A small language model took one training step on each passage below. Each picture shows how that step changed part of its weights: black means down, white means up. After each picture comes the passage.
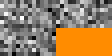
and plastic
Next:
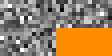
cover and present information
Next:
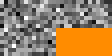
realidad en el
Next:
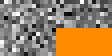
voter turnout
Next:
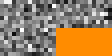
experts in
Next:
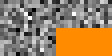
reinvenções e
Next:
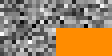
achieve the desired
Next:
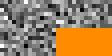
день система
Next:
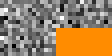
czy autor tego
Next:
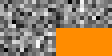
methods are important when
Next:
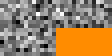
an individual,
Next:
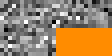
and Vitamin
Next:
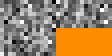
procedere con
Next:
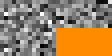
node types,
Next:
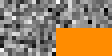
was removed and
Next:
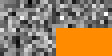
la segunda
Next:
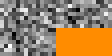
e uso sustentável
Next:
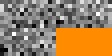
among most important
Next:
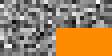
of not achieving
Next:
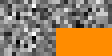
tipi bilan
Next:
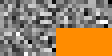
das condições
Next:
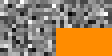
identification promotes
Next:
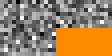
it contrasts
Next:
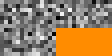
Se...N interactions
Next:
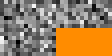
bois ham
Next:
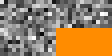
conflitos e a
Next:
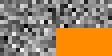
with the initial condition
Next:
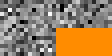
pautado na
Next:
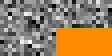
olindi va
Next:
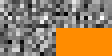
to discussions on
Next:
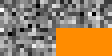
1 soatda
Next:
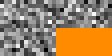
of temperature between the
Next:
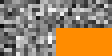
a parceria
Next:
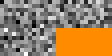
minimizing the differences
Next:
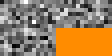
sumber untuk
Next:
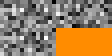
clinical symptoms
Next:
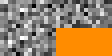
manufacturing output
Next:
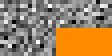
that variable, but
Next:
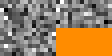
в научных
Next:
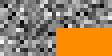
History of Science
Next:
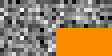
- involves providing
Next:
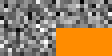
adult rat
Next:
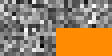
the affected
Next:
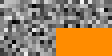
see the character of
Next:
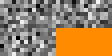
(*face to
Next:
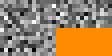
3D printed
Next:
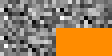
для вузов
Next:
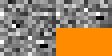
tasks, participants can
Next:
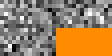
and partial
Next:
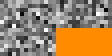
expressions of
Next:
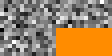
rate of about
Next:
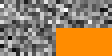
of systems. The
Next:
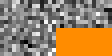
is reversed
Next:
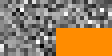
best two criteria
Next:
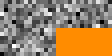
differences between the
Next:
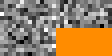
realizations for
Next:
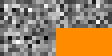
trained on what
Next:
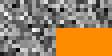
in the behavior of
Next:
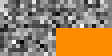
to follow the
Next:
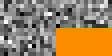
employed as a standard
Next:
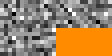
Indian Journal of
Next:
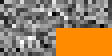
as a reflection
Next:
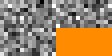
C, A and
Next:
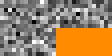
- Talim
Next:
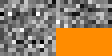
koʻp 2
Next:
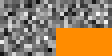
que la personalidad
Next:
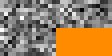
a new approach to
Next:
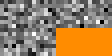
networks with multiple
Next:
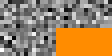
wasting. According
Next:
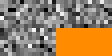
for conducting a
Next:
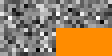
objetivo fue
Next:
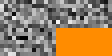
the development and implementation
